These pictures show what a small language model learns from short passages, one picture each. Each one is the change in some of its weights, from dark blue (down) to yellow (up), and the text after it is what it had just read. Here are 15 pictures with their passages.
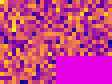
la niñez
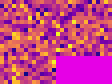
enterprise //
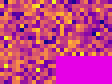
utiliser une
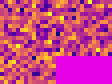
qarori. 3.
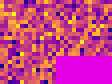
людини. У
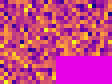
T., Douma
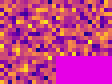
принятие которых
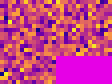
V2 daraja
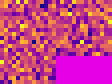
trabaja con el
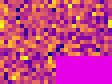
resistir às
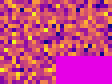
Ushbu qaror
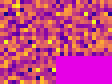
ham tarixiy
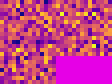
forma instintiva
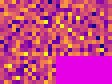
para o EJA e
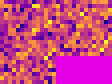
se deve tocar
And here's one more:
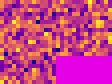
которого является
